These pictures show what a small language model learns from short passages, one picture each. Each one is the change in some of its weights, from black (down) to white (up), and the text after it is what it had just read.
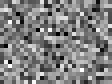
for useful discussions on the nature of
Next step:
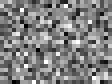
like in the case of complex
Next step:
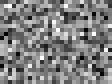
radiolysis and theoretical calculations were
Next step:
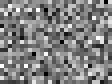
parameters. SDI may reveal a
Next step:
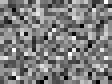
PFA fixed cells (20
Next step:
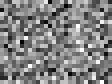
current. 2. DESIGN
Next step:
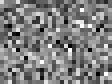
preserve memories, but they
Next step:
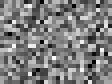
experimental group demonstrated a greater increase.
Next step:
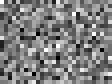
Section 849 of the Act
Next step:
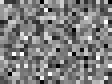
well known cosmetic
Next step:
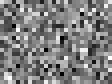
However, given that CCSNe
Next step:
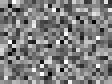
Migraine & 642
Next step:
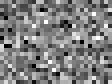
About Styles and
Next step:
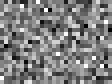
that the most common childhood
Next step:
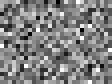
science, international relations, and international
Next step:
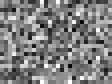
antennas) with less
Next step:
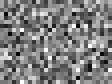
conditions. - Furthermore, these failure
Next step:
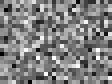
so. The primary reason is that
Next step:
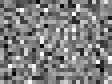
range of length-scales as
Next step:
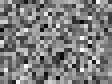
advantages as described in the present
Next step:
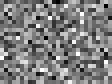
can obtain \begin{equation}
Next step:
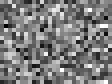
major advantage of using dynamical models is
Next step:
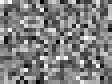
the prices of the stocks,
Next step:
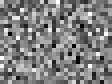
experience. To protect the real
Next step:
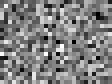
of providing healthcare services from one
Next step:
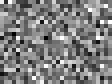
\eta \gg 1$ for
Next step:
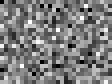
Vegetable Uptake
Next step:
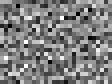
thermal properties under different atmospheric
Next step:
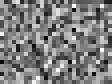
the sum of a Bloch
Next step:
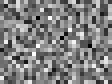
the concept of Lie algebra
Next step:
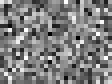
presence of an edge-on disk
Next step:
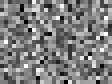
and M-antenna.
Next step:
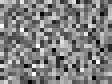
the subject matter discussed in the
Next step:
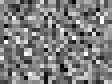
studies when we run the search for
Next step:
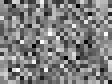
the triple sequence's statistical convergence
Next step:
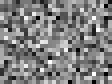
theory and came to a set of
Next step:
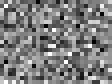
rate. At lower association rate
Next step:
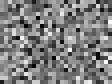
seemed to have no effect on
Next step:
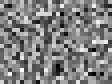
the other. This task of
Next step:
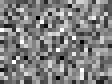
sector development. Indeed, the
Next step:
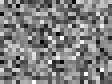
suggestions on how to improve the
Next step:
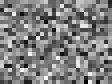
repeating positional embeddings that
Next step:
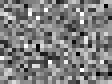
be \begin{equation}
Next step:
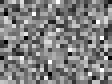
other Ionian Islands.
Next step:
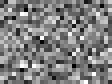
sinless, holy,
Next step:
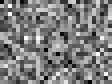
the SF state are sharp
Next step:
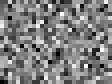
Mott insulating titanate
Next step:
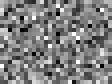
ε , and then acquire
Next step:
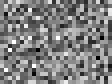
controversy. The translation
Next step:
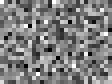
naive expectation that topological
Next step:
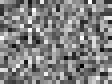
high-frequency square wave pulse with
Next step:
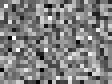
of customers based on their interactions with
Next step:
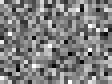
as well as the edge between 8
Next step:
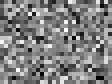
for all $uv \in
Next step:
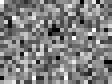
addition, strengthening the
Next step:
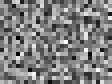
the different shapes the track may
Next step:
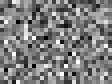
whole network of conspiracy against
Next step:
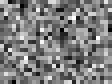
haemoglobin and
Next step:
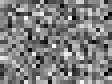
second and third configurations may be thought
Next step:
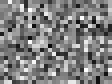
be a factor in damage to the
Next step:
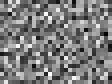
environmental sensing techniques and apply
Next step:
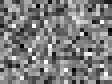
is also included. It is made
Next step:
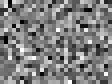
& Jacques,
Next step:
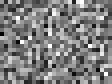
data into forms which is suitable for
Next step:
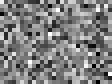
attached to one of two
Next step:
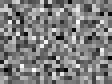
for a fixed $M$. \\
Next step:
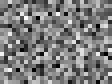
gravitational-wave astrophysics.
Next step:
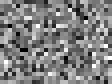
homogeneous and isotropic. The
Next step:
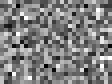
scattering cross section begins at
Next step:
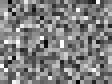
better conditioned (for light but
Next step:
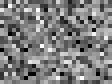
LIBRARY OF
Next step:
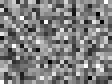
J.O. performed most data
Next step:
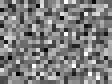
a unanimous way.
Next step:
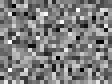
resources (UN Environment, 2019).
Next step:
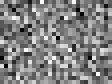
50 patients who underwent
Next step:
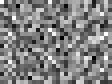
Figure 1. 1. A
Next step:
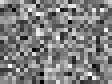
+\cdots + \frac P
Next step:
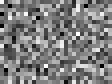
Large-scale visual recognition
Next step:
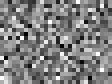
that the $U(1)$
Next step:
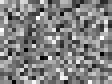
electrodes' geometry (gray
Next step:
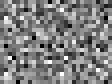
MAB (RMAB)
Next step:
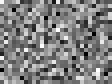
while incorporating the contributions from the
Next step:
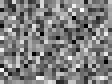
a class is the number of
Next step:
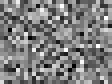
and $\gamma$ to be
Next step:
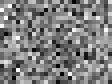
ch^0) \simeq
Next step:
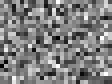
in healthcare workers who were
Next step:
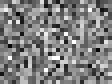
for the four lowest energy conduction
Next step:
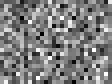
is the total number of images in
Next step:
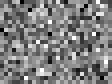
to understanding the quantum beating observed
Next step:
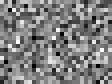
constant having values between: $1
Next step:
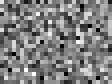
analyzed a single institutional database to
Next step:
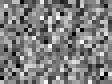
on the robot body,
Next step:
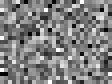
respectively. Experimental data points with
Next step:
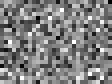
trajectory for a longer time interval.
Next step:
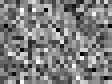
were held around what sorts of
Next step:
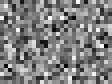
and tools provide substantial evidence and strategies
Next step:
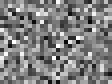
YSO probability suggests that the type
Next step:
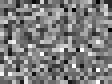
initialized by thermal annealing at
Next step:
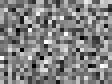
under Precision and Recall
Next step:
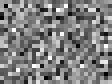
of UGRBot. This
